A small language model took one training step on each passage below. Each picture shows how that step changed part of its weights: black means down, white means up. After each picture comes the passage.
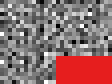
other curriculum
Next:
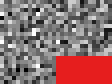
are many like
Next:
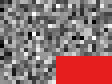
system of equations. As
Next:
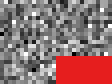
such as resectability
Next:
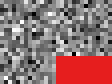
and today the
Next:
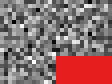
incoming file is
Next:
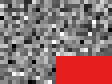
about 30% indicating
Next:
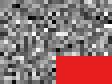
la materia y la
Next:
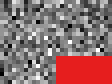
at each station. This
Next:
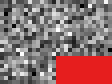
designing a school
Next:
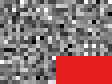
Indian spices
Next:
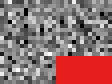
model concludes the
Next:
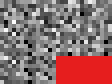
situations before such
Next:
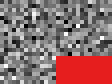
existants dans les
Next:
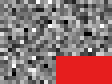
reliability score of
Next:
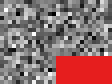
increase the dose of
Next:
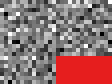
H, Sanda
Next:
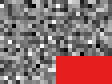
collaborations to
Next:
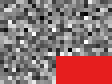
Use of educational
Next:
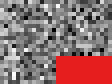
населення на
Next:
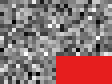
delle relazioni
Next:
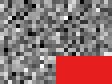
importance level, with a
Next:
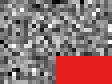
com foco em
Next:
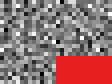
those who spent
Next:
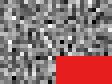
standard of living
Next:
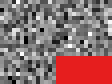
periods, with
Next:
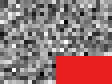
Estado actual del
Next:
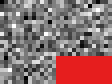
during the glacial
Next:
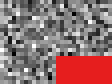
Reading To
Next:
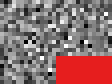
of organizations,
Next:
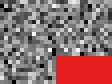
etc. To develop
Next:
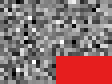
to reduce the number
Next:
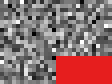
valve DN15
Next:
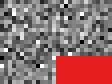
e sem fundamento;
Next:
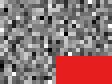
practical point of
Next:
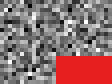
un grave error
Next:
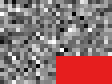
aiming to go
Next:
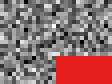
the system efficiency
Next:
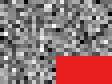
the language
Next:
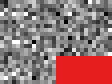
este assunto e
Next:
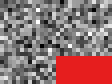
of the unit. The
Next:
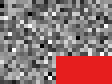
από 6
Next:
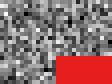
entre archivo y
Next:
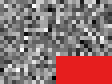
computer in preschool
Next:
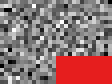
drawn from a
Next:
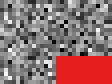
is carried by the
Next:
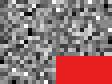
A Case Study
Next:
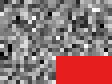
até o ponto
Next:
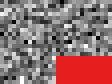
official institutions
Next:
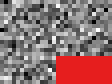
anderen. Zij
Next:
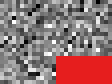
4 Conclusion and
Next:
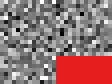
inoculation technique
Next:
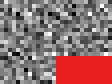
the priority of the
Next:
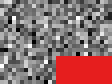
у сфері
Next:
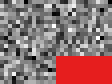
the inside but at the
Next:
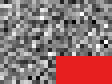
of compositional
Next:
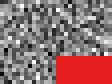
de las autoridades.
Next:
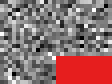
standard graph of
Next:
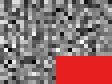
and brings out new
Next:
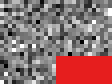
shown to be more
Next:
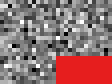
travail modernes,
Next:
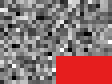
and for preventive
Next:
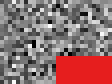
Table 2, the
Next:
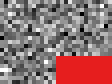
English for the
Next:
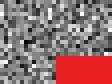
Se propone
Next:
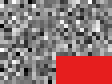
approval and consent
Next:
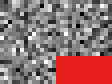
is caused by the
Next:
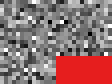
a dominant role
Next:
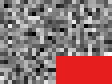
plies in the
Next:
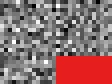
well known for its
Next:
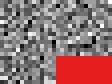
important question
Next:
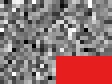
and dignity in
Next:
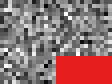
on enteral v.
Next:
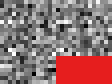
d'assurer la
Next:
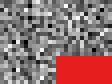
- Slavin,
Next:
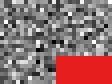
[The Russian
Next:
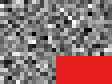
regression is an
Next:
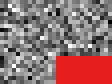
dos ativos pode
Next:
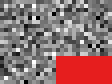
the Water-Human
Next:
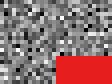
collected by the school
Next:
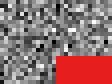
(Serenio et
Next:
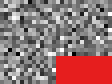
para uma ampla
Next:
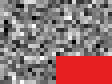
emisiones de
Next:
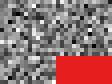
fiind supusă
